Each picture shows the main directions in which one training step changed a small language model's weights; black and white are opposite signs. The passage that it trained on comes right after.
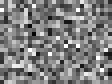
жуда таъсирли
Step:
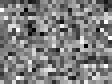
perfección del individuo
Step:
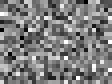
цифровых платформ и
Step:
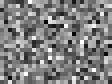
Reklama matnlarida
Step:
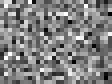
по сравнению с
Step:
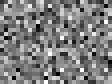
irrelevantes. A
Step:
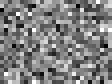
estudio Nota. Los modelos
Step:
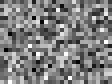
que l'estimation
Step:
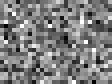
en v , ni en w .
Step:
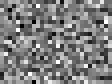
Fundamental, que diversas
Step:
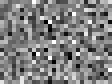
suivie. Enfin, la
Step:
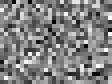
e desgaste e
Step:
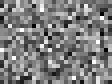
kasbiy tanlash bo'yicha
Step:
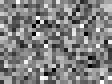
científico o farmacológico.
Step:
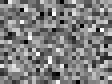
48 б. 4. Ўзбекистон
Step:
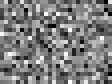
контейнерными судами
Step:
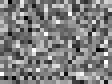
apenas no imaginário, como
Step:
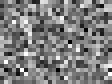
cơ chế
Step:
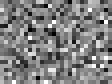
diharapkan IV.
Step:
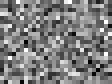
transformaciones más radicales de
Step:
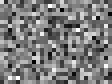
de fórum, a
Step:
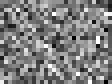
pembelajaran bahasa
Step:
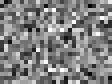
bzw. bereits
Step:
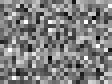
geração dos produtos
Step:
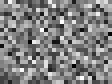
sobre: A atuação da
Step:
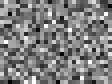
N. A. Computer
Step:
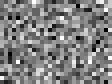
la intensidad de los
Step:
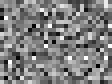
han sido notorios, uno
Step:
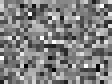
itu pembelajaran di
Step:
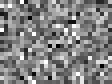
OF EXTRACTION
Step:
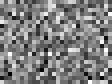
sociais, os mesmos que as
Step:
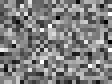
componente quando houver a
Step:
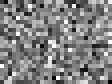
de como o conteúdo
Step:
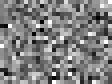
olib keladi: 1.
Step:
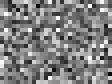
позицию. Кроме
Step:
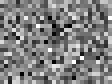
tashkiliy shakllarini ishlab
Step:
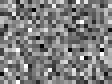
uma inovação. A utilização
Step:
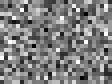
и современных технологий в
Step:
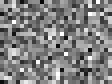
va boshqalar: -
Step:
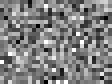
ega bo'lishi mumkin.
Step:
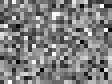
marco importante para a história
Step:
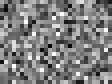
ставить в центр
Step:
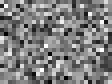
in Transportation Management in
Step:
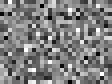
aos riscos envolvidos,
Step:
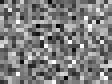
tiykarında jańa
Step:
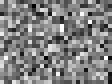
Jarretta). In:
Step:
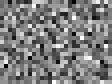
de distribuție pentru utilizatorii
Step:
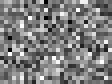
навантаження, не
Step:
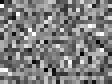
центру взагалі.
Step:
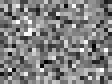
и рассмотрения различных
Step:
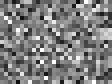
social concreto. Ahora
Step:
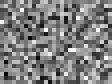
lo otro, yo soy,
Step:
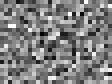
Di Madrasah."
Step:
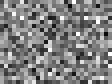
shakllanishi murakkab
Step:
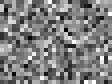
дослідження. Судова практика
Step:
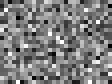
O problemă este lipsa
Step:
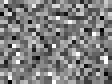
в туризме должна
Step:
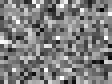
станций и газовых
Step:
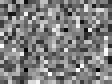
Ҳар битта иш
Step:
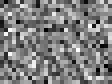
solución legal establecida en
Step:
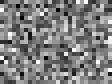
чого починається
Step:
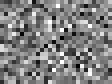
social well-being is
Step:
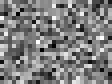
bolalarga huquqiy,
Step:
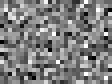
polycode text,
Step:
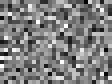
прикладной филологии.
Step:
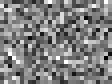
*susedov* a
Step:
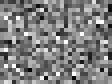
reporta una de las
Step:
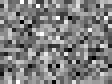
треба відзначити,
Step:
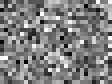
Бердяев Н.
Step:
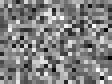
bilan belgilanadi. Tadqiqot
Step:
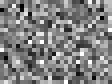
imkoniyatlarini to'liq amalga
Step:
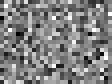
tamelijk volledig.
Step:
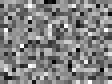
As artêmias são
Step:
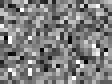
тўлаш учун суд орқали
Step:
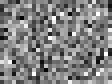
السابعة في
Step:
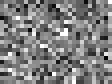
областях из года в
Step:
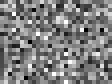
uma maior atenção a esse
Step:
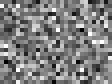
students. Theoretical aspect
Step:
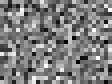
läsa, fundera
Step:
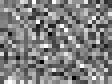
control presidencial de la
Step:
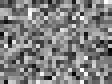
of the Universe Space as
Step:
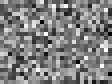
mempertahankan sebagai
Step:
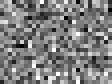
सभी लोग
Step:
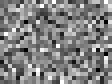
existência de fatores que
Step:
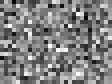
необходимых политических
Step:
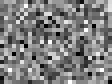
турдаги жиноят ишларини
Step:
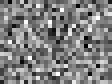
longitudinal forces is
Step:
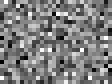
в обществе способствует
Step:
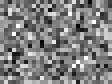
kunnen van sommigen in
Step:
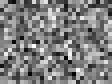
Агар устоз олим
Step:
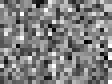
y su uso, los roles
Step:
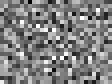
el número de líneas
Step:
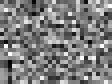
l'attribuant aux
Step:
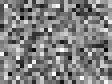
justified as a key factor
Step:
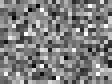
juicio, una representación
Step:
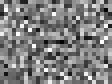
tashkil etish, universitetlar
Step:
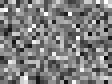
Emro ijodida davom
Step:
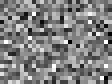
Prosperity Index
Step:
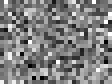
paysage transformé.
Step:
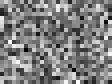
qizi Подготовка к
